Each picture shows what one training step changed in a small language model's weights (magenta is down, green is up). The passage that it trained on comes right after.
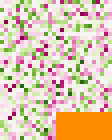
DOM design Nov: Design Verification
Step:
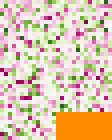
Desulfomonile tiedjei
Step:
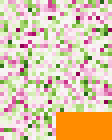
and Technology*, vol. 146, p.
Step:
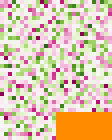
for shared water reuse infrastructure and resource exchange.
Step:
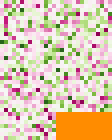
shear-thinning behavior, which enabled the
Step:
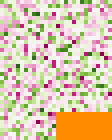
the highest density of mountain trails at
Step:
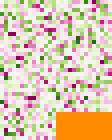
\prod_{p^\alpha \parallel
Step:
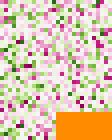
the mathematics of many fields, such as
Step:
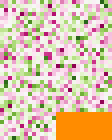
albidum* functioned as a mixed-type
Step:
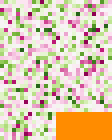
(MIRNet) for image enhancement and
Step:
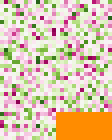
for other reasons, and 1.14% of
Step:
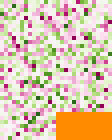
research and its possible implications for EOSC. This
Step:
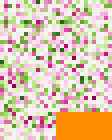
vector carrying coding region of
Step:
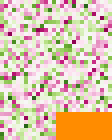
cardiomyopathy with indication to heart
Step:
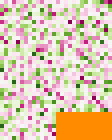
ArXiv, BioRxiv);
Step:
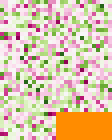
of complex behaviour of montmorillonite in
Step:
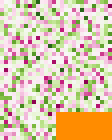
may be due to the position of the C–N
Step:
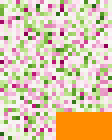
picture of the voting behaviour for the
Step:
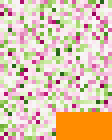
and non-binary individuals in employment,
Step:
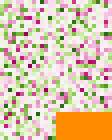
must be 5.1kΩ for the port
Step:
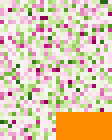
(James, 1997) that need to
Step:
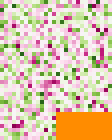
focus country was to first identify its policy needs, the types
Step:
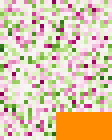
subjects 84(42%) were in age group of
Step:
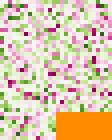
overall solution to environmental problems involving wastewater treatment and
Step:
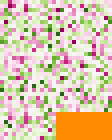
fruit) in the peripartum period effective and
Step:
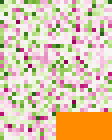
patients were not fit for therapy and had supportive
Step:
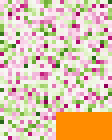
typical high growth rate of deciduous and
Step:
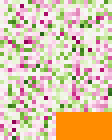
"Chemical Kinetics" Ch. 1.
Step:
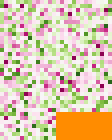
setting for some methods. We therefore instead follow the training
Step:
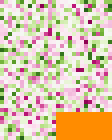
levels of cellulase activity of ostrich GI
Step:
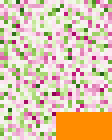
method is extended for handling incomplete
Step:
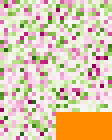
brief) and the experimentation and failure process
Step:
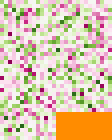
the screen with their cursor, users can post
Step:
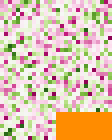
the validity of the quality-of-life
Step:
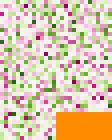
hole current equation (1) can be
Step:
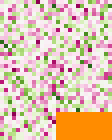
approach the competency of an experienced medical
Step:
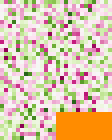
Adegbola (2018). Further it tries
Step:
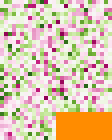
cursor a given function argument corresponds to.
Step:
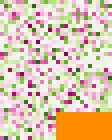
of my prior clinical experience in intensive care and emergency
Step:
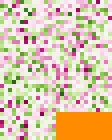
languages, especially West African. As such,
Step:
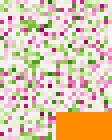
maximized names, as to classifying the
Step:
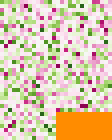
Fig. 4-b shows three classes for
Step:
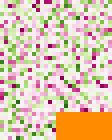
teacher-respondents find the challenges related to technical knowledge and
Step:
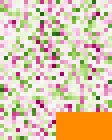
superiority and inferiority of
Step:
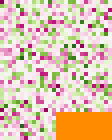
such as the precautionary principle and the
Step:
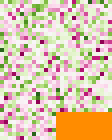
& Q. Huang, "Synthesis
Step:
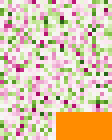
Age Difference \pm SD
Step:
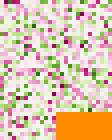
2022). Although these resources are readily available, their quality
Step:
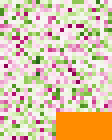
efficiency as long as there are large variations in
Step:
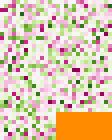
extracts, *Kigelia Africana*,
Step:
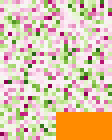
published a short editorial position piece to
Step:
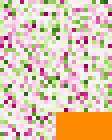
(2021b) 'Occurrence and impact of
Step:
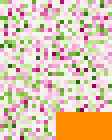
many people tend to overlook the importance of
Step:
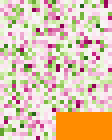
culture, accepted her religious
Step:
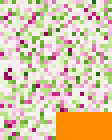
calculations: $$J_i =
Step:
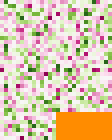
who is the target population. It is not very simple to
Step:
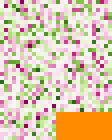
To validate our methodology, we generated mock rotation
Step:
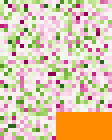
formal integration of digital transformation into the organization's strategic development
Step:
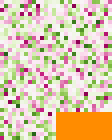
of gut microbiota by mushrooms
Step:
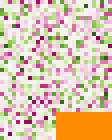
adopt STAD as a teaching strategy because it has the
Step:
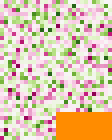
better accuracy (88.8%) when it is combined with
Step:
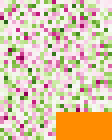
It can be concluded therefore that most of the
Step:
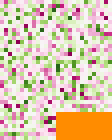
grade. Keywords: innovative educational environment,
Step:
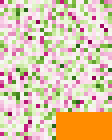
demonstrates improved electrochemical properties, such as higher
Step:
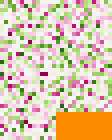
Uniform Prior* The Bayes
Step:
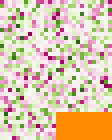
be exploited by the instructor to
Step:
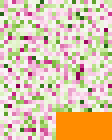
boundaries, while the upper and right 395
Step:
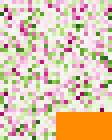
(L.) Delile Mimosaceae
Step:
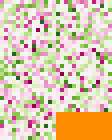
could be attributed to the result in Table I which revealed
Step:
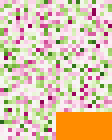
International journal of Civil Engg and Technology
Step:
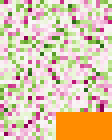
is reported in black. In the L model, the
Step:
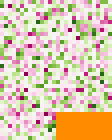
is well defined and understood. However, their
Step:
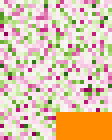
these surgical procedures and also found the relationship between their
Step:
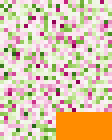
1 depicts the papers' selection process.
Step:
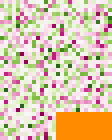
triggering and the failure to inhibit real
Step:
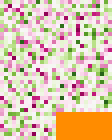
of the removed original one. Thus it is clear that
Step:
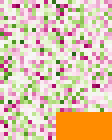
reasoning was used enable and encourages participation.
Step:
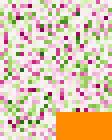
the employee's feedback, reasonably frequent feedback will
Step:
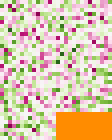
of a system is $$i\hbar
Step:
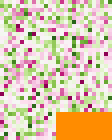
were initially observed in the 1960s [7]
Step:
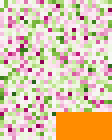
pouring of concrete at above levels and
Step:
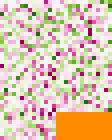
on the use of astronomy for STEAM
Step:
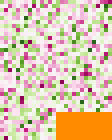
deliverable is represented by the openly accessible
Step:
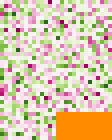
were unsuccessful until Jena
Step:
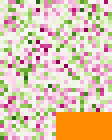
was applied perpendicularly to the
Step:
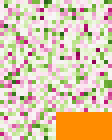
of different reaction steps. 1. Pure
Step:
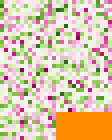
ECODESIGN EM
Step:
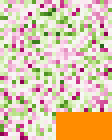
the belief they have in themselves.
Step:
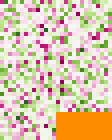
to globally expanding human activities in marine
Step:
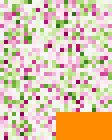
self-assessment of 1-10, that each
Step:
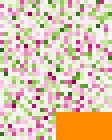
analysis, criticism and argument about the game
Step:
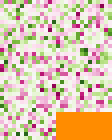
Sanctuary, near Lampedusa
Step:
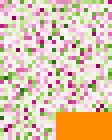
raw materials and products of cleavage became
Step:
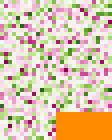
doubts and confusion in making my lessons but
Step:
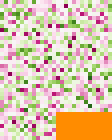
soums, or 14.6 billion US
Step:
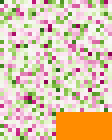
resonance frequencies and magnitudes used in
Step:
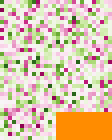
temperatures (in °C) for Athens, from
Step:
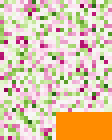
site [3]. Intrinsic self-healing
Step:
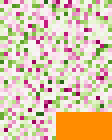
to H . In the numerical formulation used in
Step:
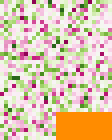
wt %) - High acid gas loading -
